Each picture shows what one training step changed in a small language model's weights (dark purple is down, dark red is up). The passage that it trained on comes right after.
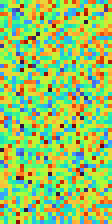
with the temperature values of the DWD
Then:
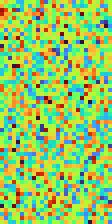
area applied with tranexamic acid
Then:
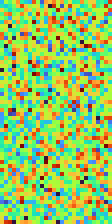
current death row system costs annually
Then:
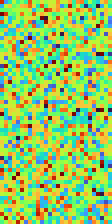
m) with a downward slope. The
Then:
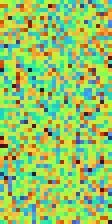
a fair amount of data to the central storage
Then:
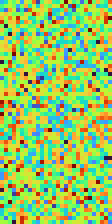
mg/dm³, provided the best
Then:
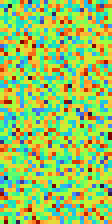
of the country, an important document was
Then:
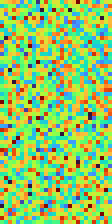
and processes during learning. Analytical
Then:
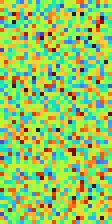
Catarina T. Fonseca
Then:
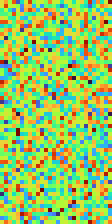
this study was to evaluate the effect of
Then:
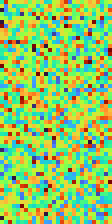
modern world, the Internet makes it possible for
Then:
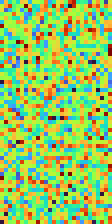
log-normal fading channels
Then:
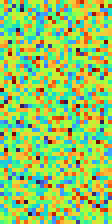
are divided into 12 areas, whereas
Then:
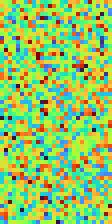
slow the progression of the disease as
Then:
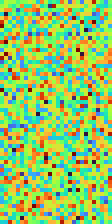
: 3 and 1 : 4 complexes respectively with
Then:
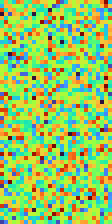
INT. BV Delayed
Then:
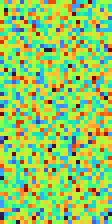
(1985). Emotional reactions to
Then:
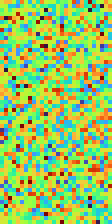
of an insulating particle) may not
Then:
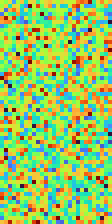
There are 200 articles and books found
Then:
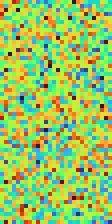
mean of Science Girls Post
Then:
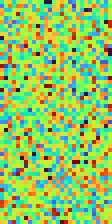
clear that sensor maintenance procedures can vary
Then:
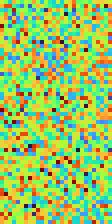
each component of the system. Various
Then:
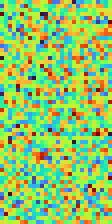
19 connectivity. This is followed by
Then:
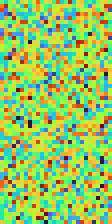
quality management model that can encourage quality culture.
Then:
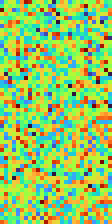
to the State treasury 1950
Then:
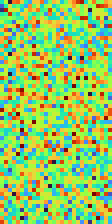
types of instances are verified for our
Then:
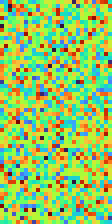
processes, and resulting KPIs. The relationships
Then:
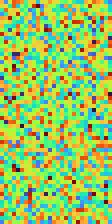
pollen dispersion from one place to another
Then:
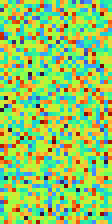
consistent and relevant participant population, which minimises
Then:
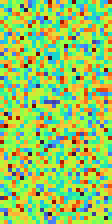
level and 34 of them are prohibited
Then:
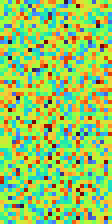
This drive is known as motivation. This
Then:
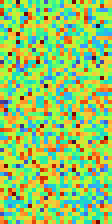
of the manuscript. AI
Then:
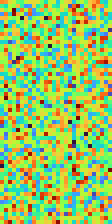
high quality in the reconstruction of the images
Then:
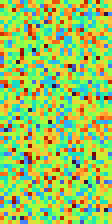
from patients with myofibrillar
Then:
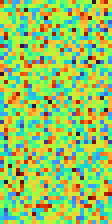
Top five semantic clusters of
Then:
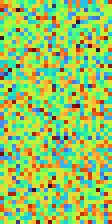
the speech. *"Now is the
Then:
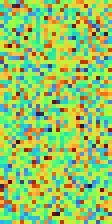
three sensors at S.S.
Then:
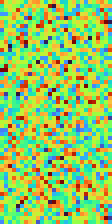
policy- and law-makers are
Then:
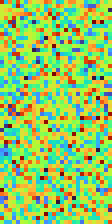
Faculty of Animal Science,
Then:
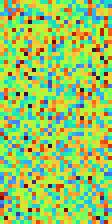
War on Terror, the EU was
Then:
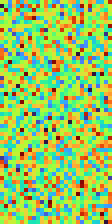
of Bryaceae. Concerning
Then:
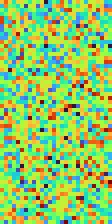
composites were then immersed in
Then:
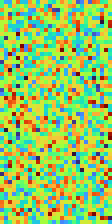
a unified structure in order to discover the
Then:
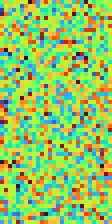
of frogs that the trade is
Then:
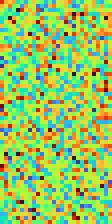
in this study, comprising 7,300
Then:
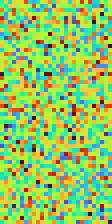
out online. Closed questionnaire was given
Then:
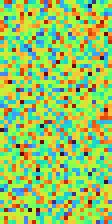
life of KStK1 amounts according
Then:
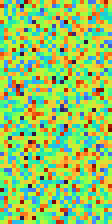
specimen dimensions Fig. 2.
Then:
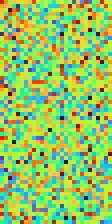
demonstration problem here presented can be found in
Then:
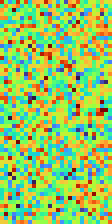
in sports science journals:
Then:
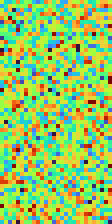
an ideal, advanced level of maturity
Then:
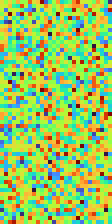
option to starting an incremental HD
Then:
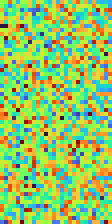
the details of simulation variables. Results and conclusion
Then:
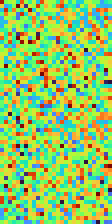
be a more genuine leader in the
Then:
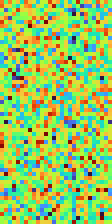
a Fair Price Cap Regulation;
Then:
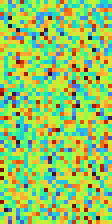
is heavily investing in the
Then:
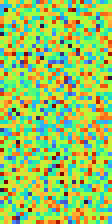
brief idea about the courseware.
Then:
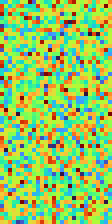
Facebook posts of media
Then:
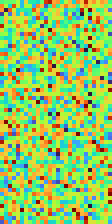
the two models, the first one showed the
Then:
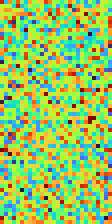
Faculty of Pharmacy,
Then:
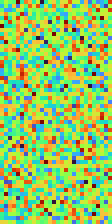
causes of insecurity in Nigeria have linked
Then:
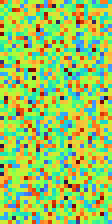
high value-added specialty
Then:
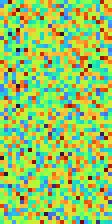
or mixotrophically cultivated
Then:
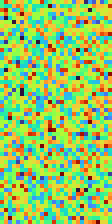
are often limited to one region or one type of
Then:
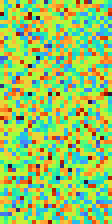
university on peer reviews. The findings
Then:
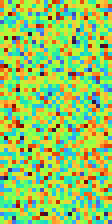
care requiring continuous monitoring, rapid clinical
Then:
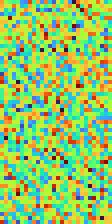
For this purpose, a UML relationship of type
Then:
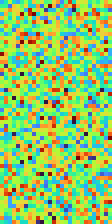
Data availability The original contributions presented in
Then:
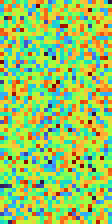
transform manufacturing by improving shop floor
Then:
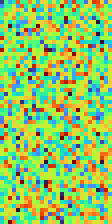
lidocaine used alone and is
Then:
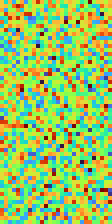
being utilized, theoretically this process represents a
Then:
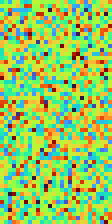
water (Koelmans et al.,
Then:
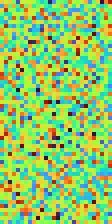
to be declared. Authors'
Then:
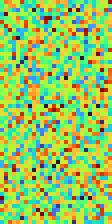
such a way as to respect their Islamic
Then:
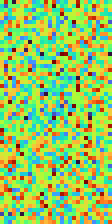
'jets were shot down'). The
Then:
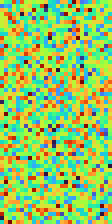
with acetic anhydride and
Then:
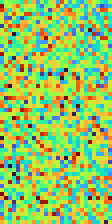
information. The proposal also introduces more
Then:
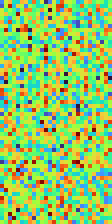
little doubt that the policy of
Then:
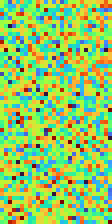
be raised is the difficulty the
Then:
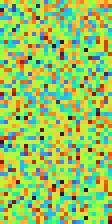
two, the older unemployed
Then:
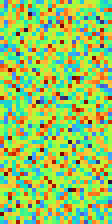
and digital skills can be bridged,
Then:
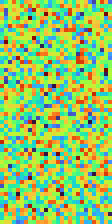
and also with the Insigneo
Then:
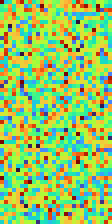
its own set of requirements and recommendations.
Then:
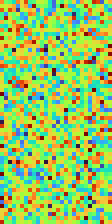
pitch and the first wing bending
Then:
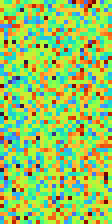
For original watermark W , watermark share
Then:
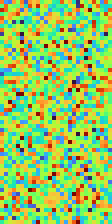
**Conclusion:** - QUEST,
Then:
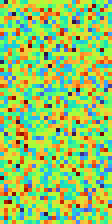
that inhibits the growth of bacterial
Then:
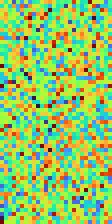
to caries. Following these criteria,
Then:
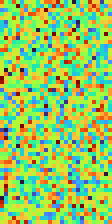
of nosocomial acquisition of
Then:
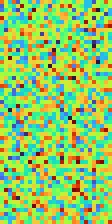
also recorded on GC electrodes modified with
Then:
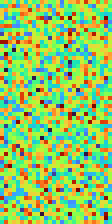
agreed and 36% agreed that they
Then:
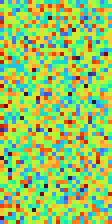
Jan. 2026, Article
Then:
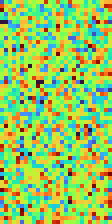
accommodate and recover before the next
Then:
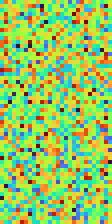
and the response times, thus indicating that the developed
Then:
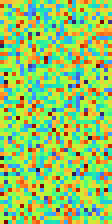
and analytical methods of examination and treatment of
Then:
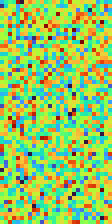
as safe (GRAS) by the
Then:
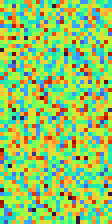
behavior 23%, physical assault 30%,
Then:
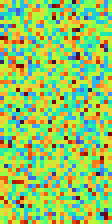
socio-economic impact, GDP growth,
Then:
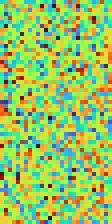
of the Industrial Strategy
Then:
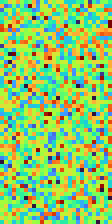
become a significant step towards a systematic
